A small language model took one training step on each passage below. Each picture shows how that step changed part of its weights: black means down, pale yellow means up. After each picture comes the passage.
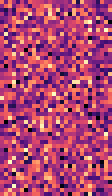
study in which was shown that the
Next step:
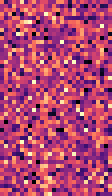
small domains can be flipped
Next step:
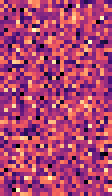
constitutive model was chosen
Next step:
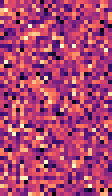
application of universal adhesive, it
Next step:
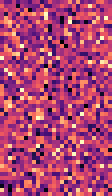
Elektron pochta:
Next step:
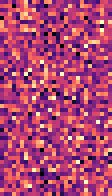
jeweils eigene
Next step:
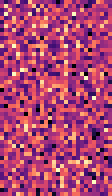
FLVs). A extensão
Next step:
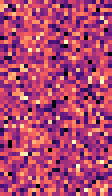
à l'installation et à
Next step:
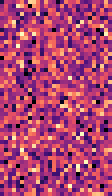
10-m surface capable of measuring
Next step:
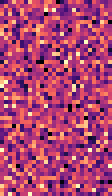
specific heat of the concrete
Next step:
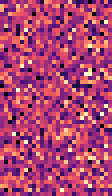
Fig. 3. Representation of
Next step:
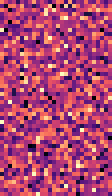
madaniyatsiz muloqot
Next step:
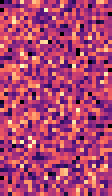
or even more for the most massive
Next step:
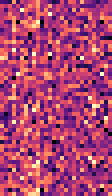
and other illnesses, the
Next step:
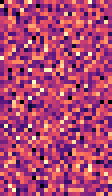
involved in the sums tends
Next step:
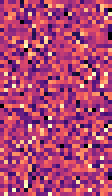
complications and prolonged
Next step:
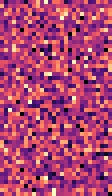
terms involve the helicity operator
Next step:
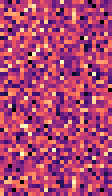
at this temperature at the end of 100 s
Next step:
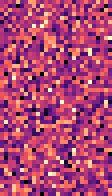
chiefs in most developed
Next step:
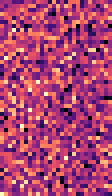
example the descriptor for the
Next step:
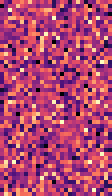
underpin the scattering equations and
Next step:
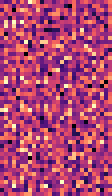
(or chiral) symmetry will
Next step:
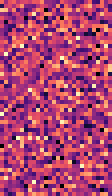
не исчерпан
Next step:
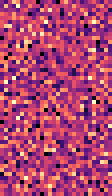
two, and the state vector of the
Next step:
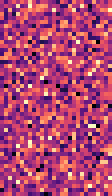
coefficient of 0.356 (R
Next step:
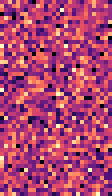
sohasidagi fan va texnika
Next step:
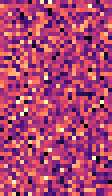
of usefulness: if the
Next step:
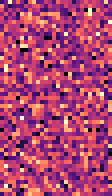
mai aprofundată a
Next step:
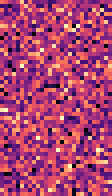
para o tratamento das
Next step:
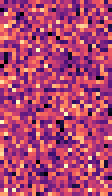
Madore for discussions and the
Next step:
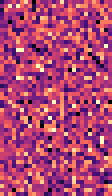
study comprised 30 patients under the
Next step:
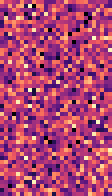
zabt etishni
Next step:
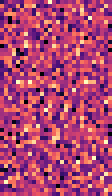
to inaugurate baseline
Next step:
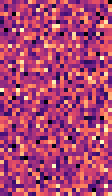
circumstances. In response to
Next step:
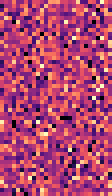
SHAMPOO 1.
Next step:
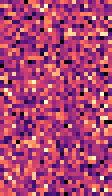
owing to the limited range of
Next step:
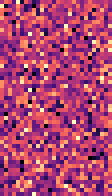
contents of a letter\\
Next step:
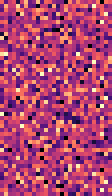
teatr san'atini
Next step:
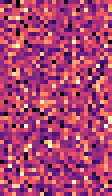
spaces. He has found that many people
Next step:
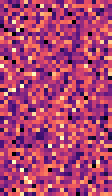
Lisp generic functions will allow us
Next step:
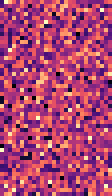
Empezando por el
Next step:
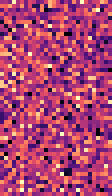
for simplicity we take the
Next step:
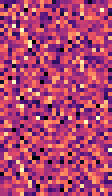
findings suggest that either murine
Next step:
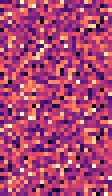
or less blunt or more or less
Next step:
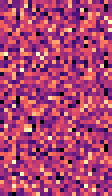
efectuarea unor
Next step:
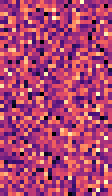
for the modern era of education.
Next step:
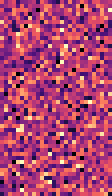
Разом із тим,
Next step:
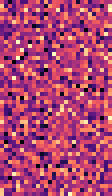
digital humanities. His PhD
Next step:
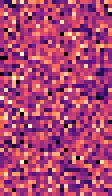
entropy are displayed
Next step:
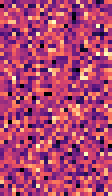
conocimiento científico
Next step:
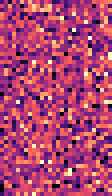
offer no conclusive results. We first
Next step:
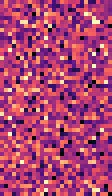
the world economy, the effective functioning
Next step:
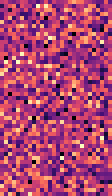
changes the weight-two hook
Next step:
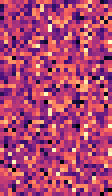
Method Isocratic Running
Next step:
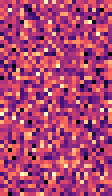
phase, as $J'$ is
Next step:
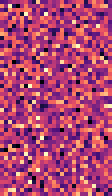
in blood (mean \pm standard
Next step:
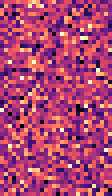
of well-structured questionnaires
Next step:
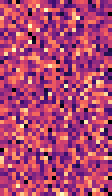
in the second group, there is no
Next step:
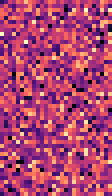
lesion was annotated on each
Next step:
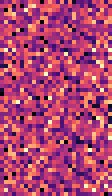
note that these values are much higher than
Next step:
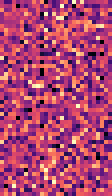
jamás tuvo interés en
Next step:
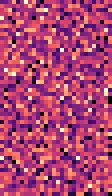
to create the images presented below. We
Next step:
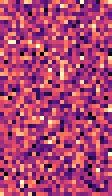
these readout modes are unavailable for
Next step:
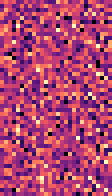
this study designed an IPv6
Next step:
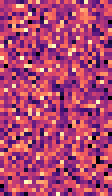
population in the rural region of study
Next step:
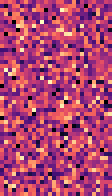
шаруасы бар,
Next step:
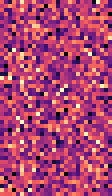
children's mind is
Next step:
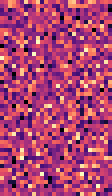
styringsprocesser er
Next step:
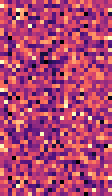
rivojlanishi uchun asosiy omillardan
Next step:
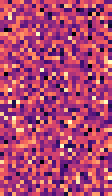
2. 18 yoshdan kichik
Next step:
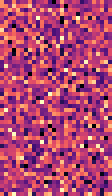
$| Psi(0) \rangle
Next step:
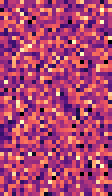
indefinição do regime, ou
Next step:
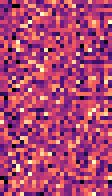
this framework is rather naturally consistent with
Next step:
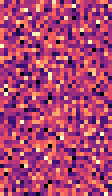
will help Living Lab research
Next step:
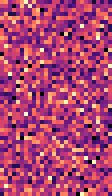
barmaqta. Sebebi
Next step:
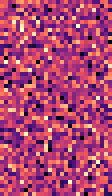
planting around the world. This is
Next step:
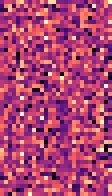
earliest of these were an
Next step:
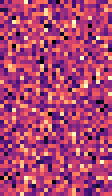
yo‘ldosh tasvirlarini
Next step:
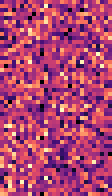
Damping coefficient for the
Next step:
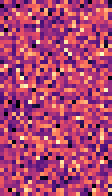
LC 50 Brown shrike
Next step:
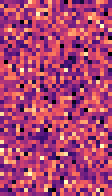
Limits for Nitrogen
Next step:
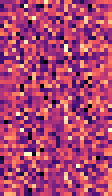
résultats souhaités
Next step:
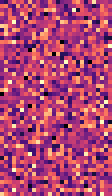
traces and seeds of what
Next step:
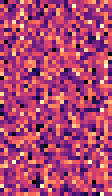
must be presented and expressed without any
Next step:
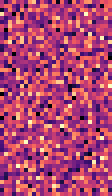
object detection limit. In order to determine
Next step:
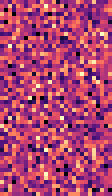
from posterior margin of
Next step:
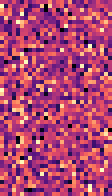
healthcare providers involved in
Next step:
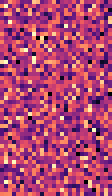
at least one viral infection
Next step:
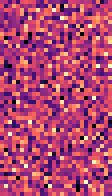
bilan birga, insoniyatning
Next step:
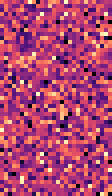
which do not exceed the excited
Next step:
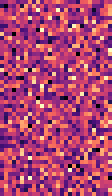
Research initiated at T\&P}
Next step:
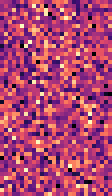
protocols • Better
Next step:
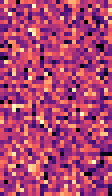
2) Manually entering the
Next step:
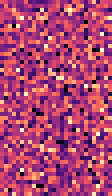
only 26 of these series. It
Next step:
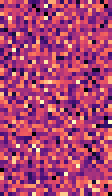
climatic conditions, water
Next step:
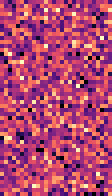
химические средства
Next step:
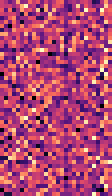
viewed as terminated or completed
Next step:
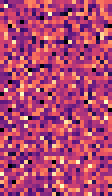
divided into various processes as per
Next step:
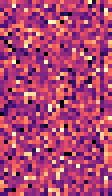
compromised. COMPETING
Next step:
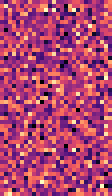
input and output data. In absence of
